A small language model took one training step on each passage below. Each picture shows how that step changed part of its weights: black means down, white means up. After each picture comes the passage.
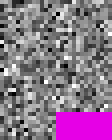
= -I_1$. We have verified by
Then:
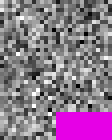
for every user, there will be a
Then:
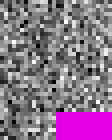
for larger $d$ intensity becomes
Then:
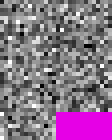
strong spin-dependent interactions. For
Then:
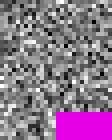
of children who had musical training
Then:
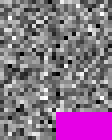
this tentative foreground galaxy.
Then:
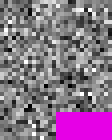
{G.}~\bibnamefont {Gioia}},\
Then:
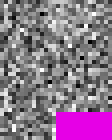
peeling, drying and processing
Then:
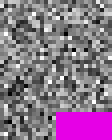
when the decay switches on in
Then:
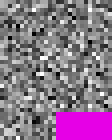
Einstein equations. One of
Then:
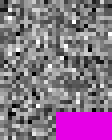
$\alpha$ clusters are linearly
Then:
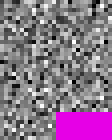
The core outcome sets developed within
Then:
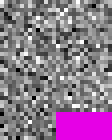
Wikidata Let's play with
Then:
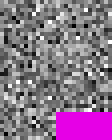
The brown coir fibers were
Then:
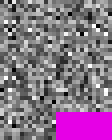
is difficult to judge if among
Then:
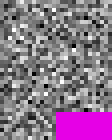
scale derived from the SPS.\\}
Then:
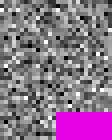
Regional Rural Banks
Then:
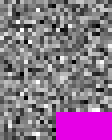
equipment are increasing these days.
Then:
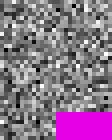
Nevertheless, these correspondents were not
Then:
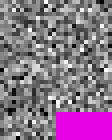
CALAHF guidance system
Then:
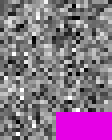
in the standard basis $\left\{ \gamma
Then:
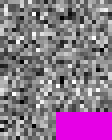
in TM1, an adversary with
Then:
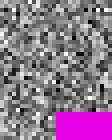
two. Toeplitz structure is used for
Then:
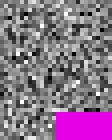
The wafer itself is unprocessed
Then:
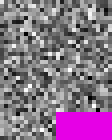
the European region accounted for the
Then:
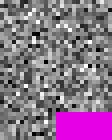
*FEMS Microbiol.
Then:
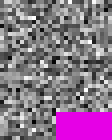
compute the posterior probability with
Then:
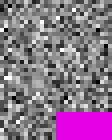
a non trivial spin liquid
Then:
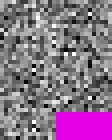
their own projects, and optimization
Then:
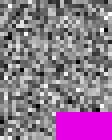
both approaches. We suggested in
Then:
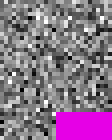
will act in a particular time. Most of
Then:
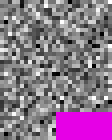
Fracasso P, et al.,
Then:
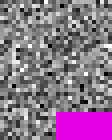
of the database representing, as the same
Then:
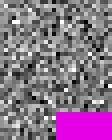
as well as 33 diseased instances.
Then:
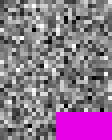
radius $R < 1$, centered at
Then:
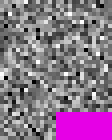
qubits are initially in separable
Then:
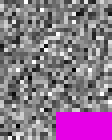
Poland (6 plots) and
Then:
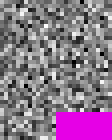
significantly from the equilibrium
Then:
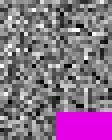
average total amount of assets at risk
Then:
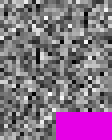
equating the heat flux normal to the
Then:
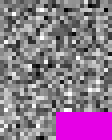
the values of subsistence, abundance
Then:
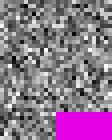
within the suggested threshold. To test
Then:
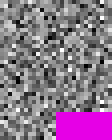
a death line in pulsars,
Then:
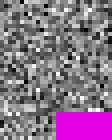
antiferromagnetic exchange
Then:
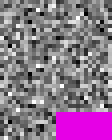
papers should be critical of existing
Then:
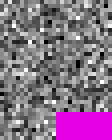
baryon-photon fluid, with
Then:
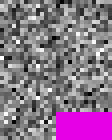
scheme to detect the fracture and
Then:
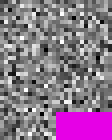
prompts, reasoning
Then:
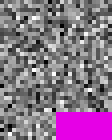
profitability of the farmer, and
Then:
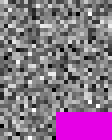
currently is parallelised over the
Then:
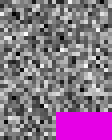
process. If the nucleus
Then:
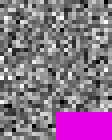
S, Siddiqui MA,
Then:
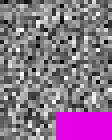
In addition to coloring ODFs
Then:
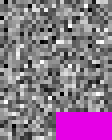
\rightarrow \eta U,~U
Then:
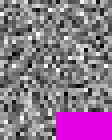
pressure level, repeating this process
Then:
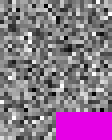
\partial_i \kappa_j +
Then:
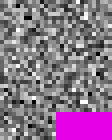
proper blood flow through them. -
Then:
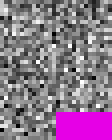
Religion or belief - Yes
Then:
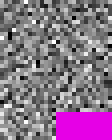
KPI Webtool, is
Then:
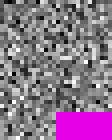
it is of interest to evaluate the performance
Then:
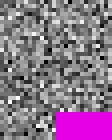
and help mute people feel of
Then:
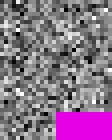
on the evolution of $\dot{M}
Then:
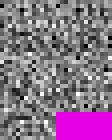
be considered that the adherence to
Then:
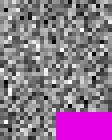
system during the late stages of planet
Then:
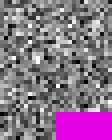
damage-induced heat is to
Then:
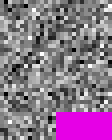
\succ x_4 \succ
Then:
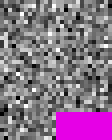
hydrogen, assuming zero spin
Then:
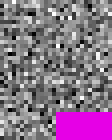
the advance of microelectronic
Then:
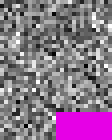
the potential with sister projects.
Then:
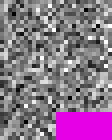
confusing and overlapping forces at
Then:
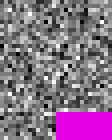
are always inferior compared to the
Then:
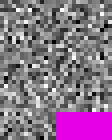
of these age-related pathology;
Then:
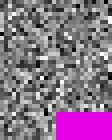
following, it will be helpful to think
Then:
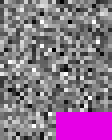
by businesses are among the
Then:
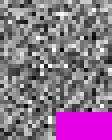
materialisms’. The latter
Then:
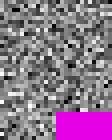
to support struggling readers by
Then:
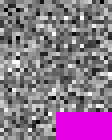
have performed, the results are extremely
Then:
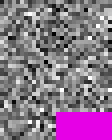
without support. Some patients were admitted
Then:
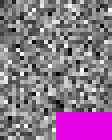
as the science which aims to
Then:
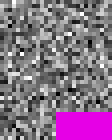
the design weight (d_1,
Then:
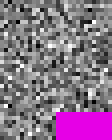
Monolithic Active Pixel
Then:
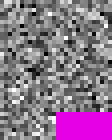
well as the comparison between patients and healthy
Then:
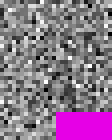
mm$^3$ was grown by the
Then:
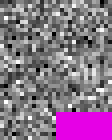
$\sigma^+$ (MOT and
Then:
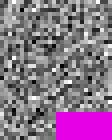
The results of our investigations show that our solution can
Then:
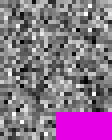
\end{align} and $M_4$
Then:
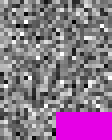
material from the initial corrosion assault,
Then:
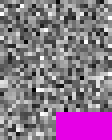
the length of 1 m when temperature equal to
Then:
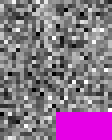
The secondary particles that make up the
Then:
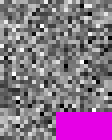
the world show that gravitational
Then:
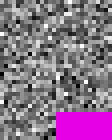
$y_0$. Hence from equation
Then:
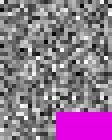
Other rules If other,
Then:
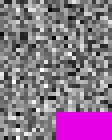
understanding of the solutions of the associated
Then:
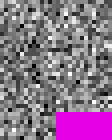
-\alpha) \end{multline*}
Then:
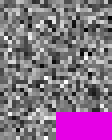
public service delivery, the
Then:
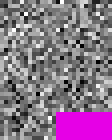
in the terai region with the
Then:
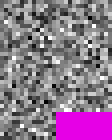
numerical effort. All of our states
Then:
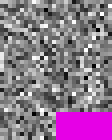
a suitably chosen grid.
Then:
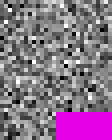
was formulated on the basis of the
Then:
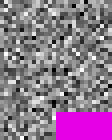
detection, and diagnosis of
